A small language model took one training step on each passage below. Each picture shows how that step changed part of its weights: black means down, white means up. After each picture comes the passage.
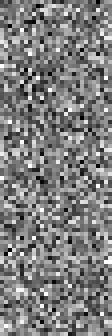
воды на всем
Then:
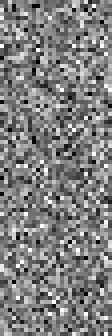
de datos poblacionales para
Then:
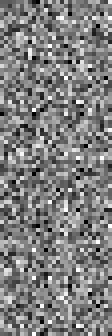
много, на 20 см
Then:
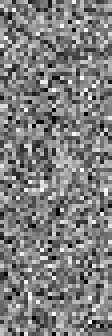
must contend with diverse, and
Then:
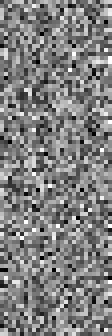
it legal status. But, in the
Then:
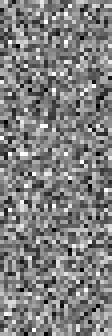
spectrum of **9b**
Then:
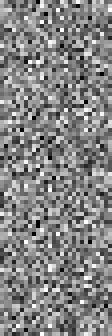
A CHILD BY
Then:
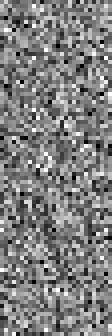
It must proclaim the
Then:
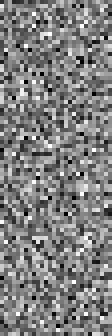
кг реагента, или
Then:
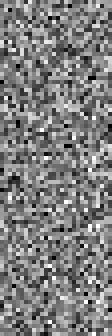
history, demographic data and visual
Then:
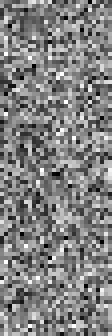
in large quantities of pottery
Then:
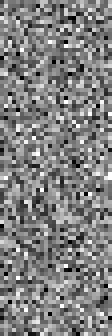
Dinis and V.
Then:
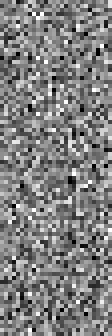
3.Мирзаев О.,
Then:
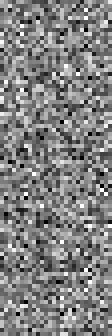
primeira metade do
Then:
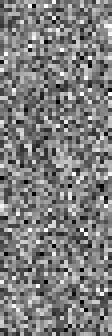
loss potency may occur easily in
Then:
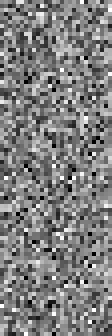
with animals performed by any of the
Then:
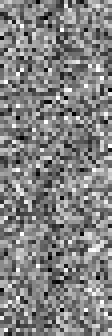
się do tego
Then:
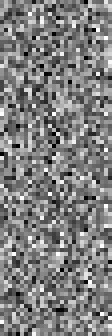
authors read and approved the final
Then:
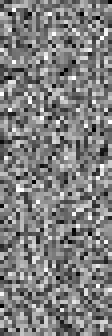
[Environmental consciousness
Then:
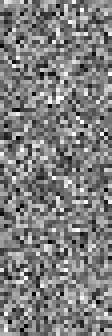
de resultados estabelecidos e
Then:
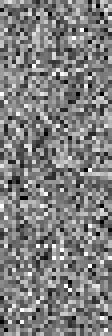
finite and saturates to two
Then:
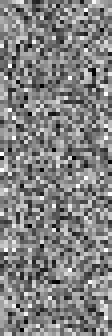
todos os prédios do
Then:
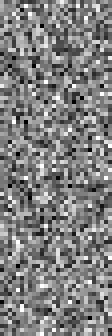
waarbij de accountant in
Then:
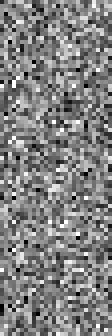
são essas outras medidas que
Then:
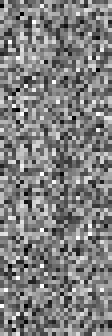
1: Distribution of sample by
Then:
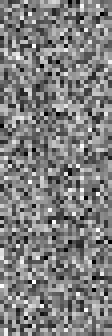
limitation inherent to systematic literature
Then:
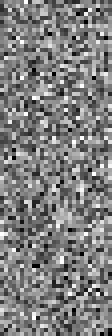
pieces as a
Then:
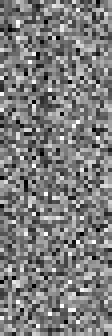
получаемый из
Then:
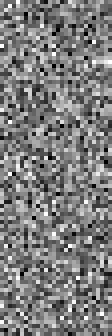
The research was carried out within the framework
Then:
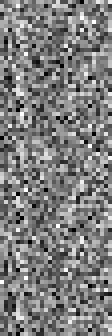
impulsó una tendencia a
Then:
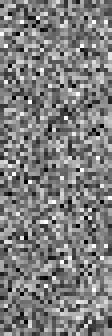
to small borrowers, including
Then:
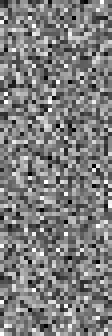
эффект на развитие
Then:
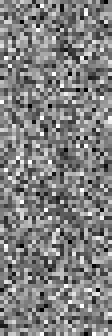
FT-IR spectra of control
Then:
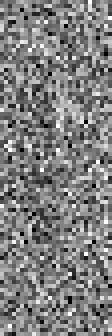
обращать внимание на
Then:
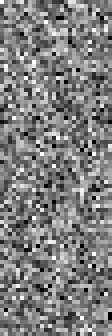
households have the lowest
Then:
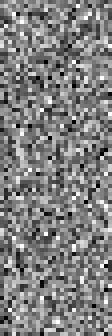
y agrietamiento del suelo
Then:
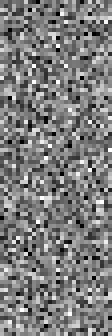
эта оценка не
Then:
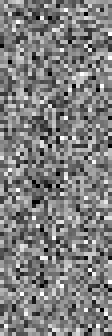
e produtivo. Para com todos os
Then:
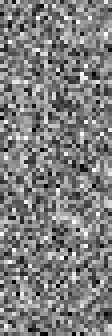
mit modifiziertem
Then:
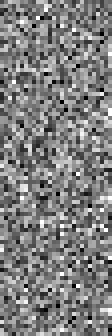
mejoramiento para la
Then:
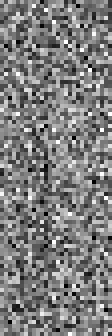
її участі. У цьому
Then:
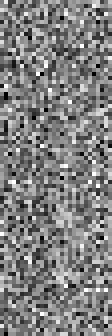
cm) o un tumor
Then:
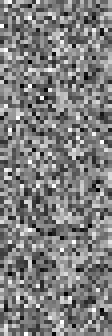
of enterprise-wide governance practices
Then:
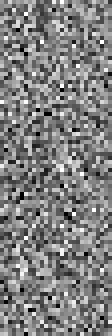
Universidad Complutense de
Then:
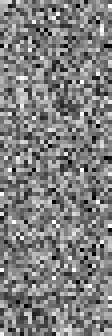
shores of the sea.
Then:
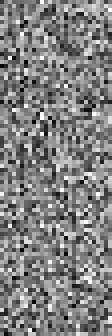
Bishop et al.
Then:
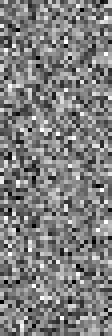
методу позитивної
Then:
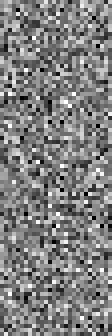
Lalino atravessa a
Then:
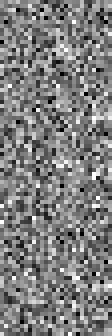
learning (ML) algorithms can
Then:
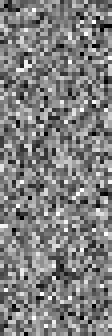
use of on-farm cow
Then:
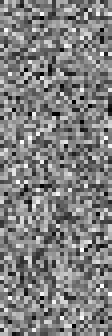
dag'i erdi
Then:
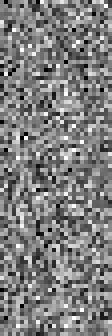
reconnaissent la valeur
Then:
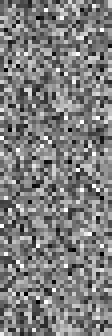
given in equation (25).
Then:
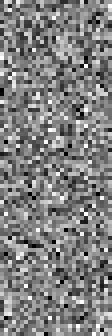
of male UV signals,
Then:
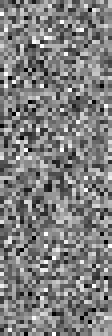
as those of a plastic anemias
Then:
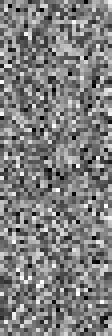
being executed. Some of the
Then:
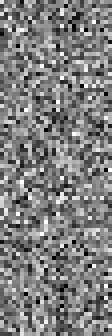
can explain that the drawings that
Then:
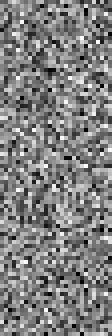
recurso e que futuras
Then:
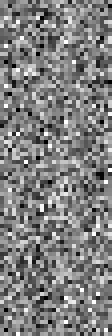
(inférieur à 20
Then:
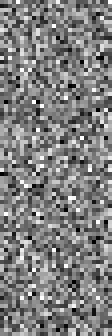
Л. Височіної
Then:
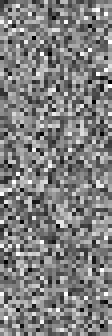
Resistance, Combined disc
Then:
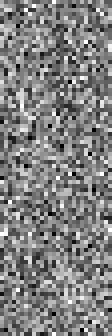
old beech forests, dead
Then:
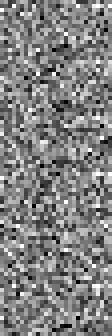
nodirliklari”) deb
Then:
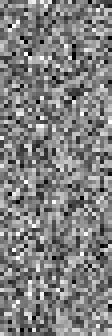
with modified duty cycle
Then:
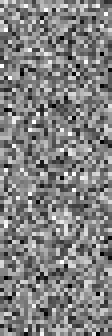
mosh yuqori harorat va
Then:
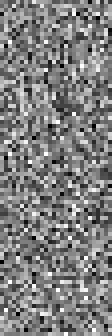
a virtualization-enabled substrate
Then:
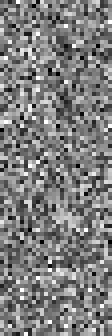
ditentukan sesuai dengan
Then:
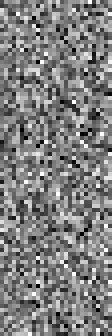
S.M., Lim
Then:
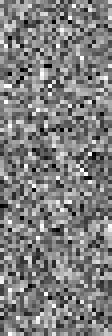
in Fig.1 with compressed
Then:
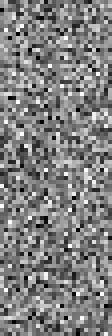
gerade zu Beginn viel
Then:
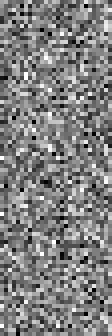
e de los poner en error
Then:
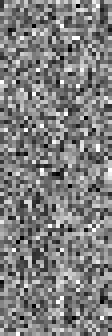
in a fibrous medium described by
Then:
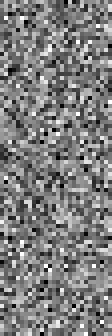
shoulder and will extend left
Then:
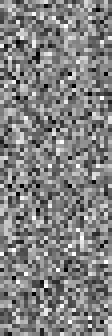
habrá de ser lo menos
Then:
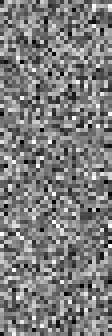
audiences. However, the application
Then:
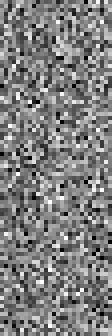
standard NaOH are shown in
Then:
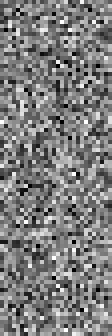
modulating the concentration of
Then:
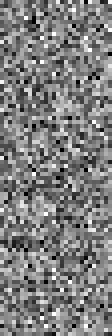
for the desired information. This has
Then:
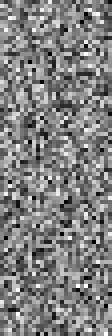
kattalardan ko'ra
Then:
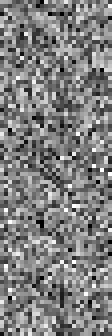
*IEEE Communications
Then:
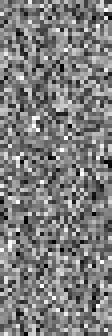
diversity may be related to risk of
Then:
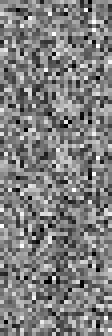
allow devices continuously learn optimal scheduling
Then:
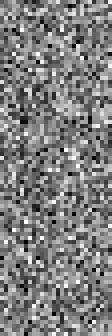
with an SDK, a set of
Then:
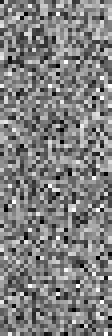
o'quv dasturini ishlab
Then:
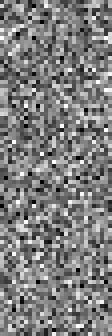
fringe amplitude – does it
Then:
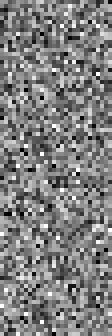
Accepted: 10th
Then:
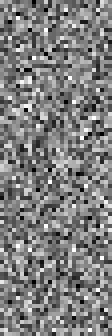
données conservées dans
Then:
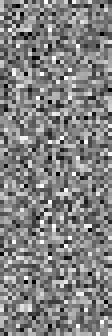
este principio, al formularse
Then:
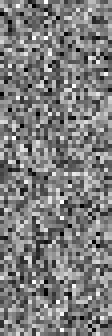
gouvernement a
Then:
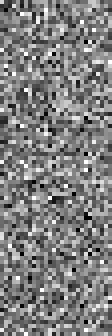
after sowing). Leaf surface area
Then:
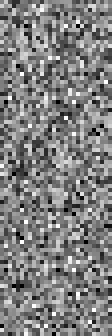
to merge the first two
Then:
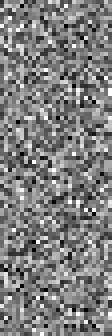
training of foreigners Key words:
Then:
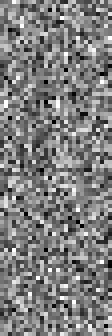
și a informațiilor absente
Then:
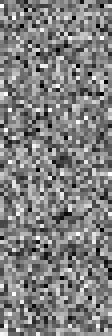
Ushbu maqolada yasmiq
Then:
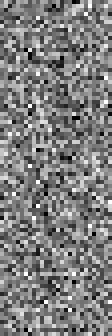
a Creative Commons
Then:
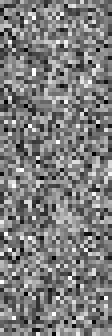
levels of SNHG1 are
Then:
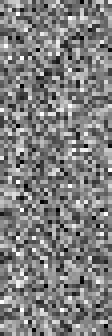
acessório simples e de
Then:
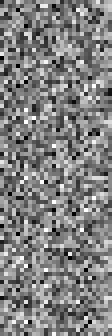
on these critical areas for the
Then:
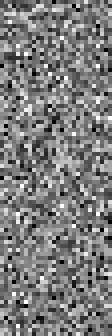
may not always be achieved [5].
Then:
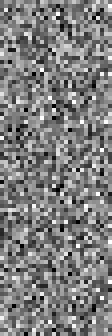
approach in computing. The topic
